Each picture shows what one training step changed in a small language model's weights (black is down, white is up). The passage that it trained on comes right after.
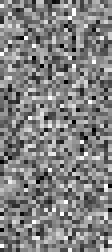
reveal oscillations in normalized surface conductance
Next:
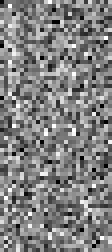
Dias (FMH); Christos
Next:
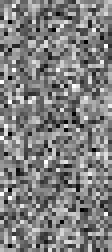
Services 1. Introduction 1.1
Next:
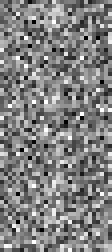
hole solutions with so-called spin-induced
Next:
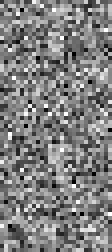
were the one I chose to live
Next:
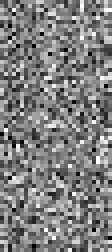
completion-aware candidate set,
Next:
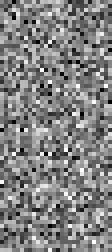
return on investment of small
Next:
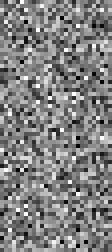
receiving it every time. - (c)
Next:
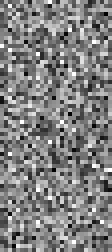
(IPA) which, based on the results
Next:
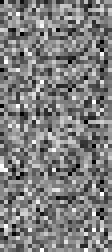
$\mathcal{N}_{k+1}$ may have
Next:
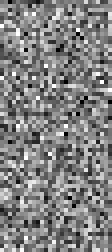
The solid square at $L=0$ is
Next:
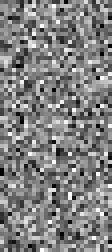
start with the vacuum expectation value
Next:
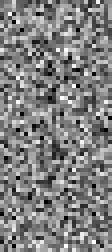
whose Mana converges to the saturation of
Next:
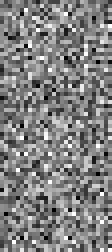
most general case of the equation $x^p
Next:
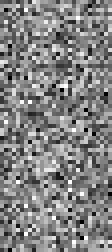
profile and structural parameters from this analysis (see
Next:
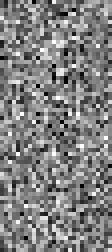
under standard laboratory conditions in Plexiglas
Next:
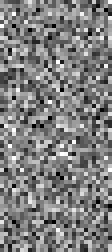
Colleges (T.T.C),
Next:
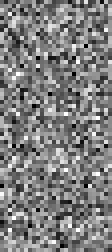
and differentiable for all (x, y)
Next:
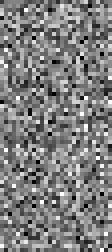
in higher dimensions and a large $N$ gauge
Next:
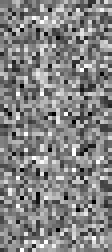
through lack of exact solutions, while for larger
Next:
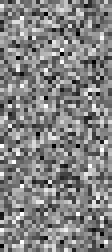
panel for which test results are available. A
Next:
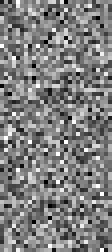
- \phi$ ambiguity and
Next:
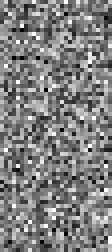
$U$ does not change the metallicity
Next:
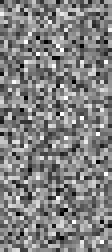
of Children :- Status of ST
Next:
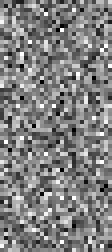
keep tamsulosin as a
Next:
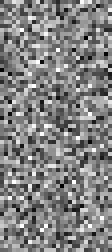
by researchers as an interaction between a teacher
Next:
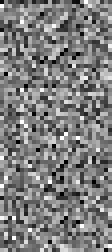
ND, NFM, AUS,
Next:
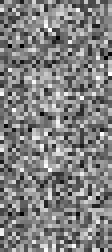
properties of the intrinsic signal. The
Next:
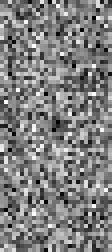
lying at the centre of the series. The
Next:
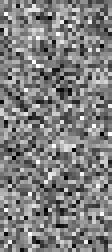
Delmon Arous[1,2],
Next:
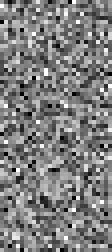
age greater than 13.8 Gyr or a
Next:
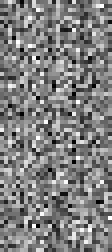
runs. For subsets containing
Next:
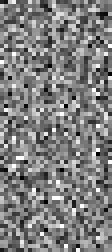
Li, Chao Xing, Xiao
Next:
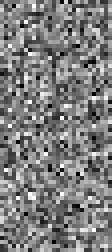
for the SPARTA project. We will therefore
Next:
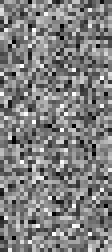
risk. Special care will be given to
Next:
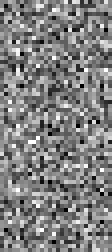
questions: one for systems researchers and one
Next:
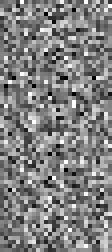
Klaus}, journal={Reviews of
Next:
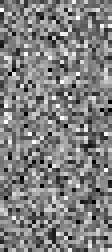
the transport network and the RAN will divert
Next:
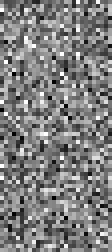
the spin flip rate shown in figure~4.
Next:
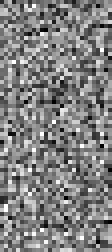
is 1% The author used the following software:
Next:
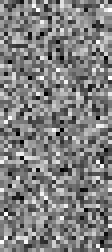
on Bayesian inference. Previous
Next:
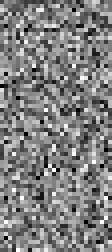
NT, except 1 John,
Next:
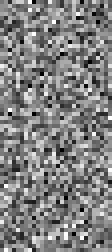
3 to allow operation with short rf pulses
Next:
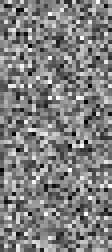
production of valuable bio-based
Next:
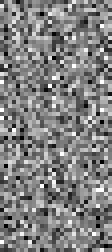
*Objective: Exercises can
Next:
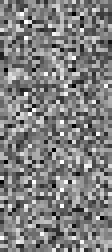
qualitatively different in that the sterile
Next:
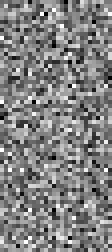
the help of examples of fiction and
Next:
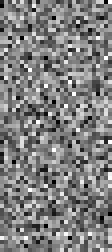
is the Nambu representation of the propagator of
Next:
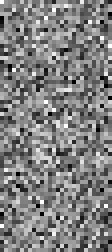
Number Total of given questionnaires
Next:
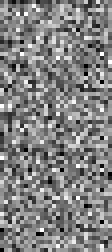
$z^\mu(\tau)$ is a null
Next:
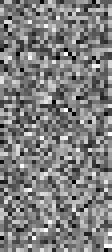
of input/output beams, the operators
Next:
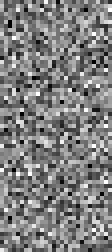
Foundation, New York City,
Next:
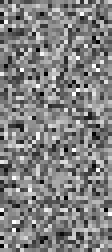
The samples were examined in powder and
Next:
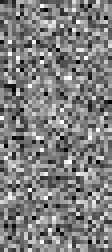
test sample, about half the data are affected
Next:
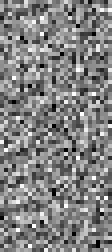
while 28.57% of patients of
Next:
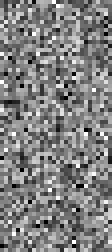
Updates: - Add publication
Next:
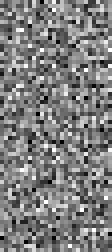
asked three questions to explore the
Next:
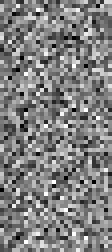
and conducting associated analyses. In the broader
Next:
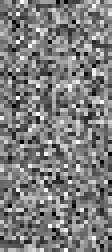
to identify the bioindicators which are essential
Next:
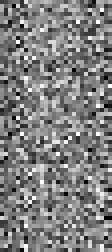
shape, amplitude, and location of the
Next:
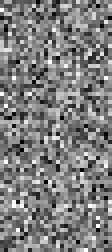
the Ir sublattice. The stability of
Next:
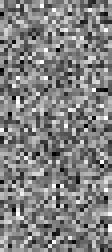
, each phase of SRG takes in one
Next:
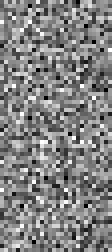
position to understand why enforcing by hand
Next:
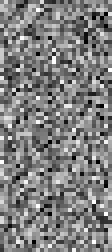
UI elements rendered in a terminal
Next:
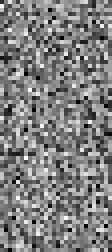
applications, opportunities and trade-offs
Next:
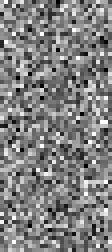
2020 In a previous note (1), we examined
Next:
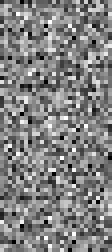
Also plotted is the observed ratio derived from
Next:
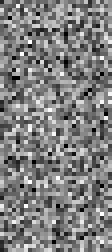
in the vicinity of critical point
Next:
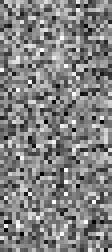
as providers. There was no difference in patient
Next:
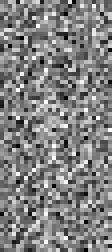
network and computational resource prediction enables better
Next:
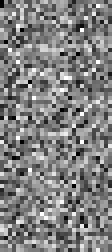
insufficient for accurate cluster mass function measurements,
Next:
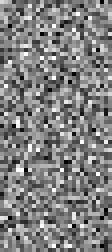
such CF are developed. Cutting edge
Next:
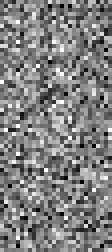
random ensembles are shown to satisfy these
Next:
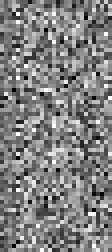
crystalline nuclei leading to the growth. A
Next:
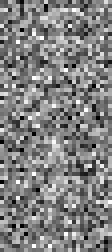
sequence. We may assume that $$x_n
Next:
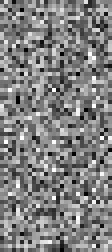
BINGO should achieve a one degree
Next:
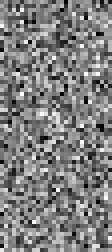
The email instructs the recipient
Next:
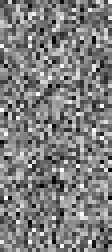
Michaël Guy
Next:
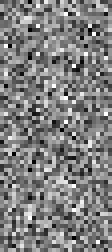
purposes) (or own a car or
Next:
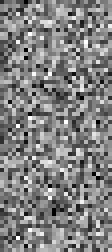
derivatives of the gravitational wave amplitudes
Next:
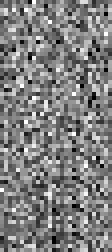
term. As a quantitative comparison of the
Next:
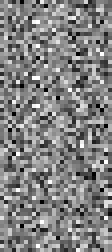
- z$ relation is mainly affected by
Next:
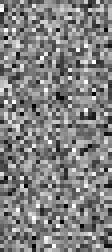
with the anomalies persisting, or even
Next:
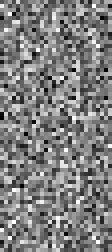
application for Level-1 muon
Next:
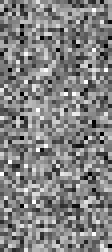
that are actually needed. Of course,
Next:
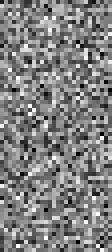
condition for $\phi_0$ on the TeV
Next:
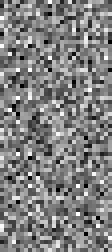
\in \mathbb{F}_q}
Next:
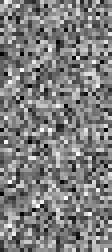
other identifiable causes³. It can
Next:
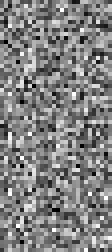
Due to the fact that the calculations contain a
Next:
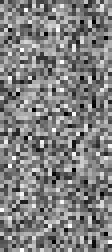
up to hours at the frequency range of
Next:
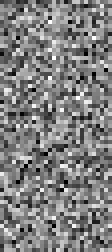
divided into $9$ energy bands,
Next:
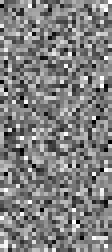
pins that assure parallelism and
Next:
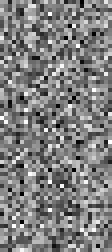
damage 3. Corresponding loss of
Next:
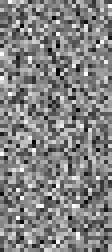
a complete disgrace. No male
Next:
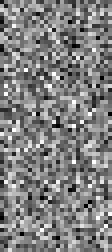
of the Perception Layer (see section
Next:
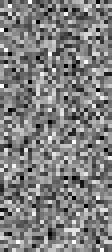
and Fig.~7. \begin{center}
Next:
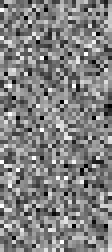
the 4 instruments on CGRO. It is
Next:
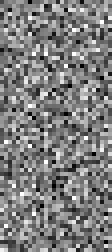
but also the principal's leadership
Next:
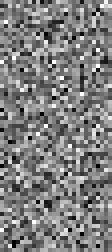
in Hanover. We observe that the number
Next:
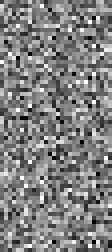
end, a standard machine learning algorithm namely error
